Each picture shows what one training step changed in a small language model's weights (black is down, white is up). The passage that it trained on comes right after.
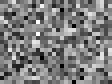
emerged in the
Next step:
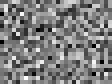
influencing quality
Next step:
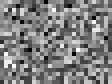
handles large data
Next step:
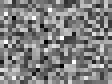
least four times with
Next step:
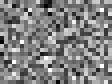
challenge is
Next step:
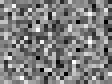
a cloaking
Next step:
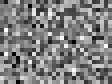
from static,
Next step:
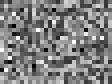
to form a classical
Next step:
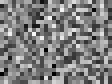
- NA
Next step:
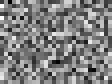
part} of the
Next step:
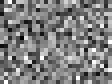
we assume the same
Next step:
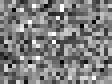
currently do.
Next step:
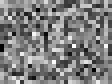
Most of the
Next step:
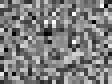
explanation is
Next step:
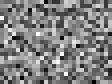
that this is
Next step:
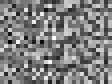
the innovation
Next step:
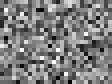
increase habit
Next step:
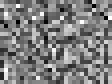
of 3D
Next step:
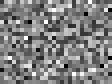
one minimal point
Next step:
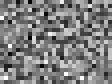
as round the
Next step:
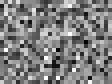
samples are the
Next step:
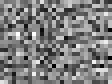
and, through
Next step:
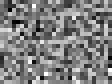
From Fig.
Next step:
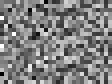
that of the
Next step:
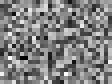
form a meson
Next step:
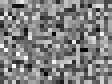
third stage extracted
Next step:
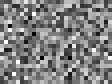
known to enter
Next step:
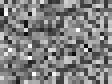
would start again
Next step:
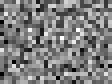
after removal of
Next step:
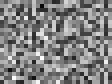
in the analysis
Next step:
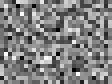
place that leads to
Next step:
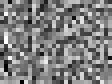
work on the life
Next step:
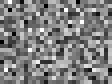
0 \mmod
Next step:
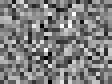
the method of
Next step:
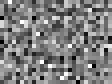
belonging to
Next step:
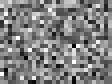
lower than the
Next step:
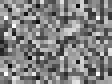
contributed to the
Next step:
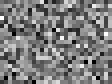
that incorporating
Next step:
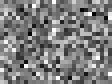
0$ and this
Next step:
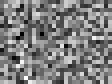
used in the proposed
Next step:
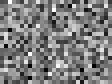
cultural context,
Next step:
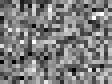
done from both materials
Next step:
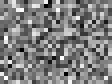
hours. New
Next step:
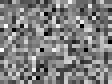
falls within
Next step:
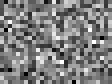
been observed in
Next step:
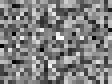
majority of
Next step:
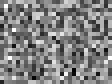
management at the
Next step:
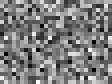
equation we obtain
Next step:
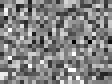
make up the different
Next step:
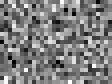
analogous to
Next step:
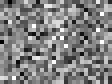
{\it Phys.
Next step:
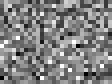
which lacks
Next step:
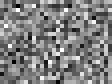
aspects of
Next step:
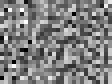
has exploded
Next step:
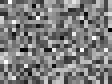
Output of
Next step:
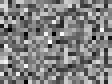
numerical or graphical
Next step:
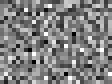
the brain.
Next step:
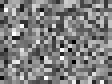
have used the
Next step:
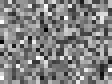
off of a
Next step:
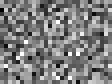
is indeed
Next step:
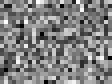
in insulators
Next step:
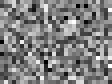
deal of
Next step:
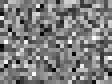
affected by work
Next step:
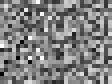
a strategic
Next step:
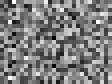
its inability
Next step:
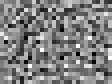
and slopes
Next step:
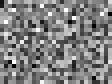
aid or
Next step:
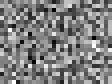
for the geometries
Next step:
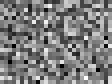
the fundamental mass parameters
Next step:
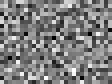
numerical data for the
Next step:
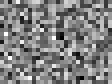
very challenging
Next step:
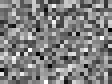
of Lorentz
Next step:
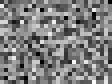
EU are
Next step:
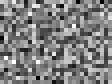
has been observed that
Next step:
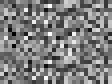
the high spin
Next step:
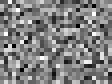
planetary sustainable
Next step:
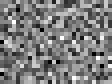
What exactly
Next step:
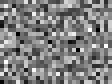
controlled applications of
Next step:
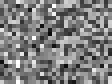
direction, and
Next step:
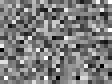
and $ACA
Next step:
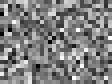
speech to text
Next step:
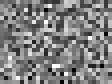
the parameters of figure
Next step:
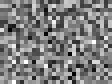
of the linearized
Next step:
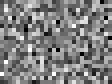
organism. -
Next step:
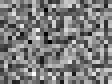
of research could determine
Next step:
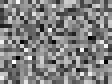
combined with the
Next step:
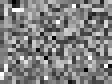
one of us proposed
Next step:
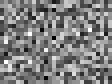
for detecting
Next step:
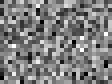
states at zero field
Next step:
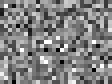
cell was done by
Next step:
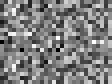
were measured at
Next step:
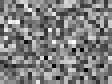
spectra throughout the
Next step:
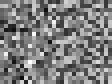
of coherence
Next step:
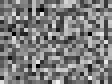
on performance of the
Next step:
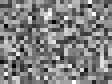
kinds of
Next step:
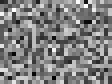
to involvement
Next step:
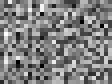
help on the
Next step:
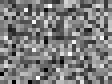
the physical properties
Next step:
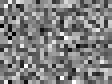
efficiency and being a
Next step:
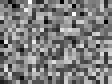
labelling convention
